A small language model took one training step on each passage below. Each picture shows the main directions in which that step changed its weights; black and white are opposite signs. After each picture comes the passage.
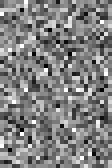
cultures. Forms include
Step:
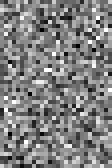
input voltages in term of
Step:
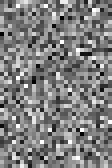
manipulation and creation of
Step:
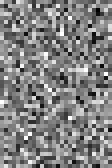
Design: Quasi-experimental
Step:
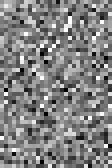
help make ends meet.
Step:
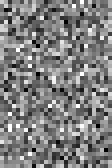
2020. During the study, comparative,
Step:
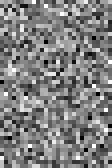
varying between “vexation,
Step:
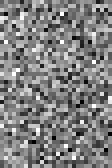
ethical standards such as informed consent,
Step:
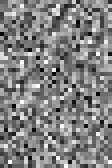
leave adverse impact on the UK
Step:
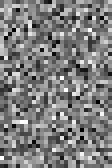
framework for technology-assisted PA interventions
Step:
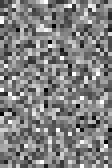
better as it means the image needs less
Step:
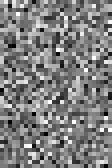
a swarm) and not in
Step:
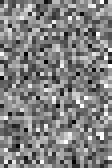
in Natural Language Processing*.
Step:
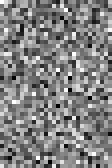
further study. This catalyst was treated as
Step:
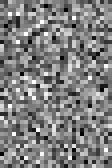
verification), as well as using experimental
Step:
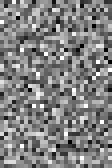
to make the system more intelligent,
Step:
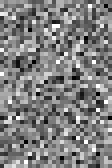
tankers, pipelines, or
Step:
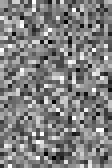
measures: First, since the
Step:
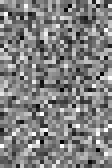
attacker inserts messages into the
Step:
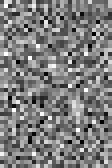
comparative analysis of the physical development of
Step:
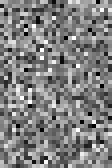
The power dissipation results of
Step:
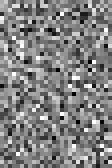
moral standards Self-regulation and
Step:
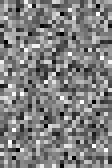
ABSTRACT The LHC is
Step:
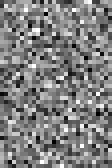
is the use of a microsphere
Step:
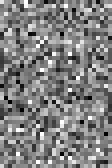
University of Illinois.
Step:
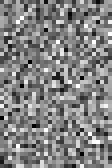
profitable agricultural enterprise, despite the
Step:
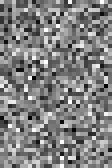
or products with high demand fluctuations.
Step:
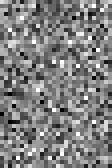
crisis has caused in the business world.
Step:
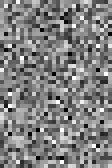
the field, data could only be compared
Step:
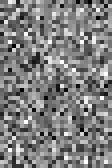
United Nations Office for the
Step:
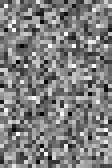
areas using rural parameters and definitions may not
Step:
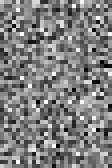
the symbolic level, but what does
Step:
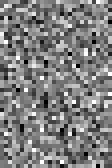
THA: Thailand
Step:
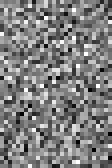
M., Timbremont,
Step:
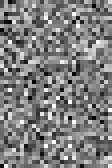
MHz) on a Varian
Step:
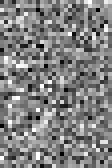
Introduction Energy demand worldwide for buildings cooling has
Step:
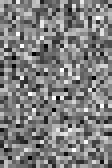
the university which is less prone to
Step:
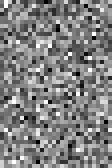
from human activities related to the city of
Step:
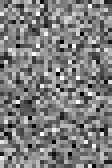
as a way to address rising challenges
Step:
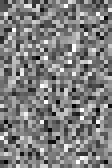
of PHPT popularly termed
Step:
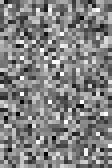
assess business opportunities, support platform development,
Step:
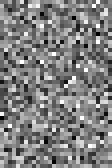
image characteristics. This image hash is
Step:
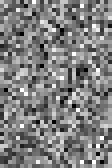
to be unlimited: every political
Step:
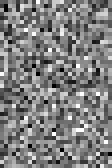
*Allium cepa* root
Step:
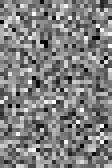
proforma. Liver function tests
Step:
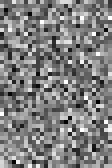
if only it could heal you.
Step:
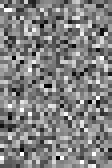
is usually a noun that you would
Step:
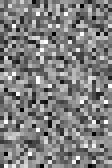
data sets or documents by a certain
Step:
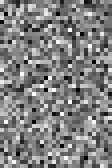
µm PVDF filter
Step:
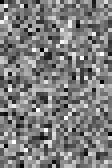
-thalassemia) is
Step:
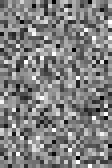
brake shoes and thus the
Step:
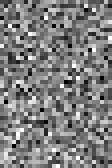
Gupta, A.
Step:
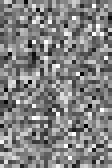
and state. Legal regulation of
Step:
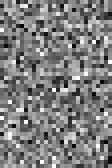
Total N= 115 $\sum
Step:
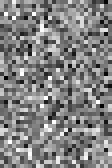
cardiovascular problems along with
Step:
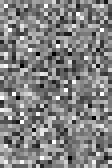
file-/data integrity prevents
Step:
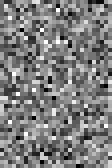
The powdered samples were used for
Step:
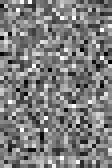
et al. (2019), stated that
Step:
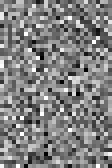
(spoons vs. other
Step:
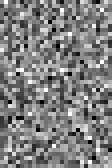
to enhance Asian international students experience in
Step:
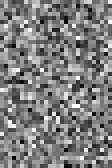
performed by measuring optical and acoustic
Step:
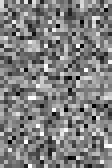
any medium, provided the original author and
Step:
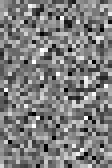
BAS 2024). The same course is
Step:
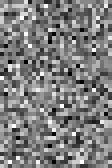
money were contaminated by potential
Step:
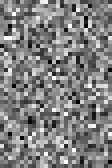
All 16 of the patients had achieved
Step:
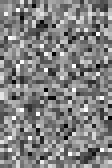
national territory is covered by different types
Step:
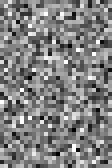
Group II underwent aerobic exercise
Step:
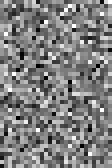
To further increase accuracy, a novel
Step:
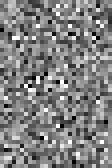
WNV-RNA titers
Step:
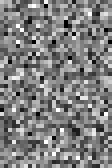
and Proios (2015) explained
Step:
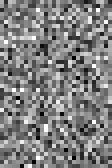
structure for future civil transport aircraft. A
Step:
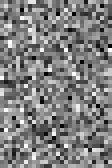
(%) Ultimate Strain
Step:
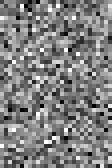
in an Expanding Thermal
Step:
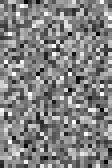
inclusion abound. This contribution on
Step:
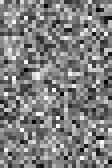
arrive at (23). Theorem
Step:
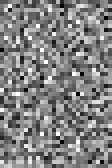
Clean energy package EC Energy
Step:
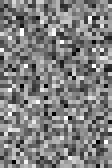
required system pressure. It is then
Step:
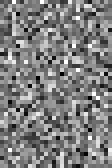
of 0.50 was indicative of
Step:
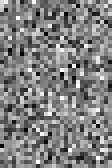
as a workshop held at the Centre
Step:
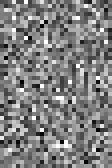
Out of the 176 samples for
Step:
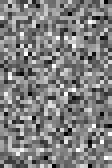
with no visible precursor waves
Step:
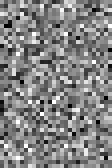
6. Determine the coefficient of
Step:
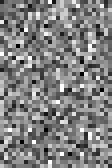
as follows:(Abiodun
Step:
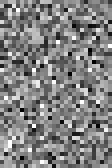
were tested in managed environments where memory management
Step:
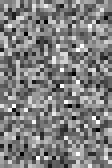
AND DISCUSSION Having analyzed the data
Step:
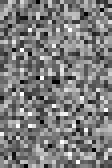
importance of engaging my students on what makes
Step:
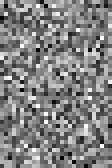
rural locations. Rural communities face issues
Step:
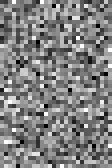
of elaboration involving such subjects.
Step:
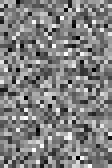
Simulation and measurements results are in good
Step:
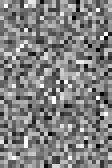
regardless of its size. Here,
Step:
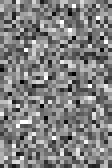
the better chance of new information
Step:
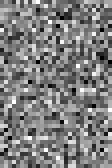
elements, without any additional phase
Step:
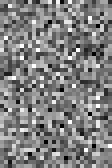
reaction mixture, light brown
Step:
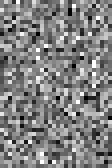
the major components of the School Health
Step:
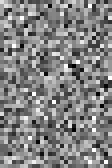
entrepreneurs. Objectives of the
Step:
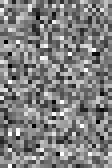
for English learners was published only in
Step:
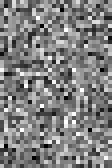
be in your publications section under a
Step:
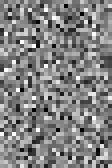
rapidly growing elsewhere as well,
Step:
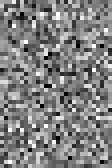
policies should be launched by the
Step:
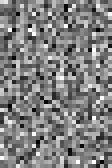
a certified key issued by
